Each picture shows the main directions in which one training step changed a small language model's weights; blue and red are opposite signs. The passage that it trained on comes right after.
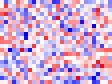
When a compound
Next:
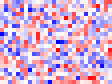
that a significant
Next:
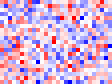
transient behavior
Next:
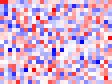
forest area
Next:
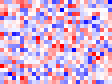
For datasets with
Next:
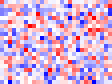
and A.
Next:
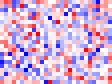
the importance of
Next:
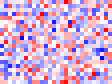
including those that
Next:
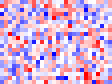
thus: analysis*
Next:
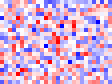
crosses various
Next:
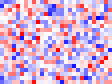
observed in the
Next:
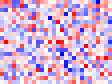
the bandwidth of
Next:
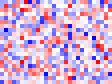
indicating that the
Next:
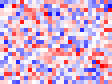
selected in a region
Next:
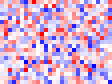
deontic is
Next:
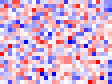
this academic
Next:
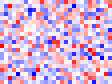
especially at large
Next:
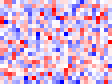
clusters of strongly
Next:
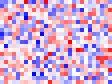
statistics of
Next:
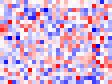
at providing a
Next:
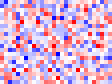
found to be below
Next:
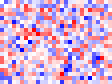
on the body
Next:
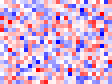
Science and Research
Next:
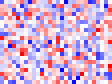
addition, with
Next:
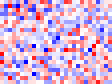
they will be more
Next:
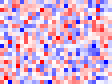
a child from a
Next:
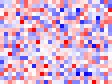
performed at day
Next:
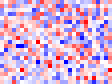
properly within
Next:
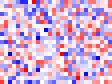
identify patterns and
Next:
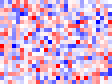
was similar between
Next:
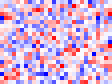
matrices reads,
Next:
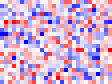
understanding of the
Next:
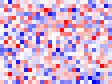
for a description of
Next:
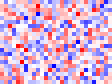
education. In
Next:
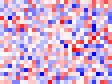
details regarding
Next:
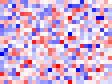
rise to positive
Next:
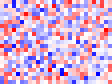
successful example to
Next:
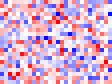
case study concludes
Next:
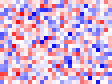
is partitioned
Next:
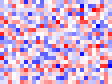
along ladders
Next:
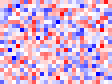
occur at the
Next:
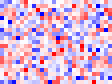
Physics, University of
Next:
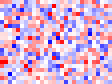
to interact further
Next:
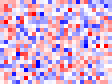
concerning different
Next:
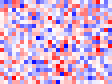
the case of operators
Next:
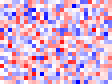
technology, fractional
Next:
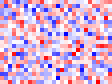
its final evaluation,
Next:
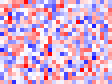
temperature. After
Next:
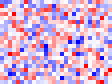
site. Data
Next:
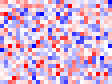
Once we
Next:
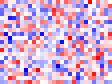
operations and
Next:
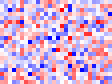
enemy to
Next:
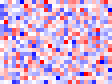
the art
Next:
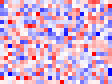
and off and
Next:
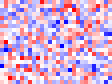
named it in
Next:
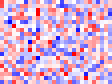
3 Gyr,
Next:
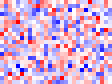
assuming that the
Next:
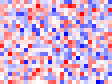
data in designated
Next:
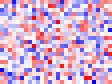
protect the
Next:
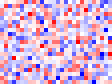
allowing these
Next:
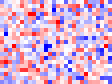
presence of both
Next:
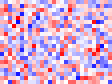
as a basic
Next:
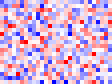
of industry
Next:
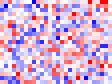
a recent interesting
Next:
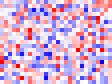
conducted numerical simulations to
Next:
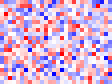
This study did not
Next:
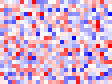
(as expected,
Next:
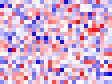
other hand,
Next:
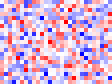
\noindent where
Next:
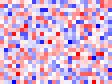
no cases of increased
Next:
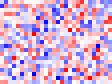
investigate the
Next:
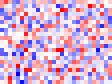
density. The
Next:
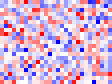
control of size,
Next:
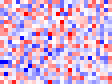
The strength of
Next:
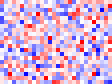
and 0%
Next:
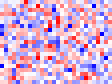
people's attention in
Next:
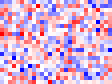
classification of the
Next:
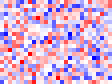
focused on the
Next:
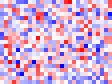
improve how they
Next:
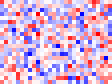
and optical properties of
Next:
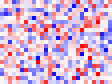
model by assuming
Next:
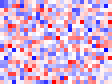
of orientational
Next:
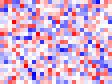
the results we obtained
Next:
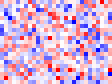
& Dean,
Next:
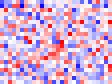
of the potential impact
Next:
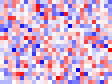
this article.
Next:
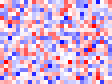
be transformed into
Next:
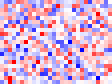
part of this work
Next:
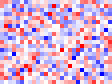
to calculate thermal
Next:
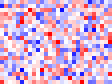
often, when
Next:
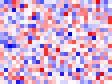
the convenient
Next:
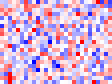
Background and
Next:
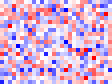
definitions limit
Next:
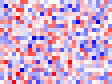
represented as
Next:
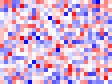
the hardness ratio
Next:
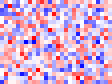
it's within a
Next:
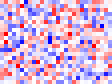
commonly accepted
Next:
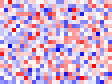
for the data.
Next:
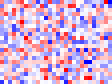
We selected three methods
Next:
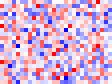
oscillatory elements,
